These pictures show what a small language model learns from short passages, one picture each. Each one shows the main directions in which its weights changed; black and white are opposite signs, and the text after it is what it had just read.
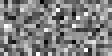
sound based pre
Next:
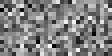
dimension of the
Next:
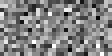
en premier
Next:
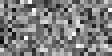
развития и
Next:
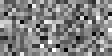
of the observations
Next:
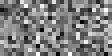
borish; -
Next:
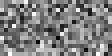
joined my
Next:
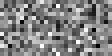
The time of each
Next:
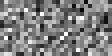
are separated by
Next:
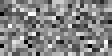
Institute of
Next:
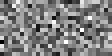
total flux.
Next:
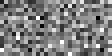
se localiza no
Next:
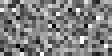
a vector).
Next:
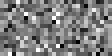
choisi le
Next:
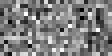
el concepto de
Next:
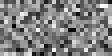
consider the theoretical
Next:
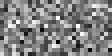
quantum chaos.
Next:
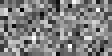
and spiritual
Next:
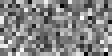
подходов к
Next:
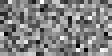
the well known
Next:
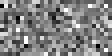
since $H$
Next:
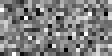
conservation of
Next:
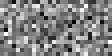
as part of the
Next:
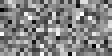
the polarization
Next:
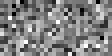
the column
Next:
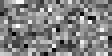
e Qualis
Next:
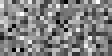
our results for the
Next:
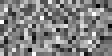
an Nutzung
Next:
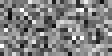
do pino é
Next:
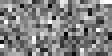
змін в
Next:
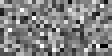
for the negative
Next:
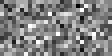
Support: An
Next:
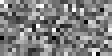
ya sea por
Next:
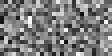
evoluir os
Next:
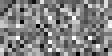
$k$ is a
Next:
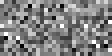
of the edges in
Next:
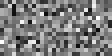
the radar's
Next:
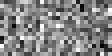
structure. There
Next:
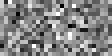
introduced by
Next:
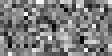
uno sino
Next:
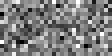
the upstream
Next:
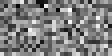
garantir a
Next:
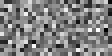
the implemented
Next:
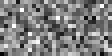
position state at $
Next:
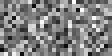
стимули для
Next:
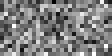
models are presented in
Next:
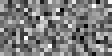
dispõe que
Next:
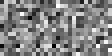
by the bandwidth
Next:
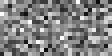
aqui na
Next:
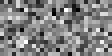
the Intervening
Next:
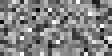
1. Hajm
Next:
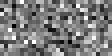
Ward identities
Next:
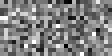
AGN as a
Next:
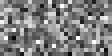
neglecting for
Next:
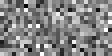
rather low
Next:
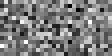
and as a result
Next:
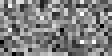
current work, as
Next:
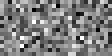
the assumptions
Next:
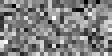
en una sola
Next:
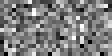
– иначе
